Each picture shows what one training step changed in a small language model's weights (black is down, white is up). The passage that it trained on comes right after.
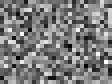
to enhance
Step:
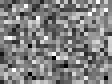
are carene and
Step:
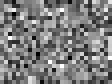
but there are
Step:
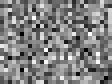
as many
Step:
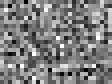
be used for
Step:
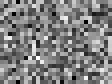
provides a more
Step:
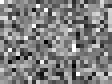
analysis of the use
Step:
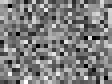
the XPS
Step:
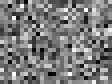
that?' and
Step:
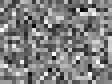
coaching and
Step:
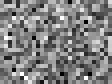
develops using
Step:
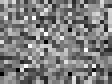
it possible to
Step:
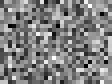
verification or
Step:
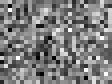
on $I
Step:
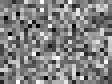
from node m
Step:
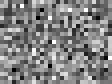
study evaluates the
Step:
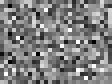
including professions
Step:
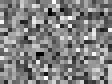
La Haine
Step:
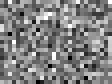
Only a
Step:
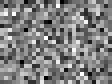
different kind of
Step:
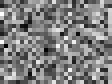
" t " que
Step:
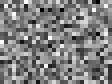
me tomó
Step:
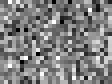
with disabilities
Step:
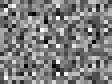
an interest in
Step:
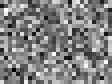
And in a
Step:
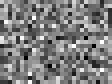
given for
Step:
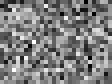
ar fi,
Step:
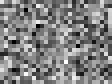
The problems
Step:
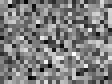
and SB
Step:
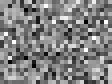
and contributing
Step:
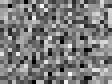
the following:
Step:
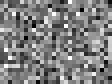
an underlying
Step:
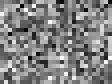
and other materials
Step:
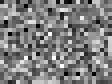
they restrain
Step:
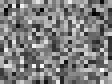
e Formas
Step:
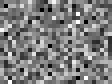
pedagógico y
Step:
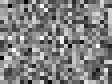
the potential for
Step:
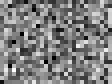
and development of
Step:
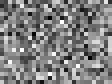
More" is
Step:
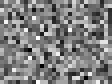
a realização de
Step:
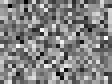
the power system
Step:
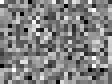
weil man
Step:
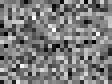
final set is
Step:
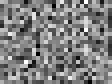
field and
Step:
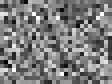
con sus representados
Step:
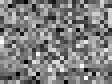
and thematic
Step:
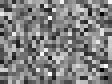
es que no
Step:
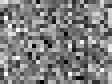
educational significance
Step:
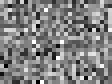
after 3 years
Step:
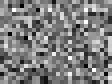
How to
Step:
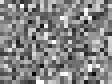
considerare le
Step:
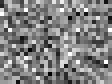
Ona tili
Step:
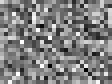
Type Rating
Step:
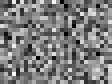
defesa ou
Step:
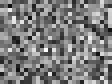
is to describe
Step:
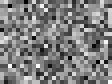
the output
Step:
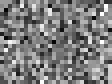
es ante la
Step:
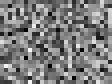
for the given
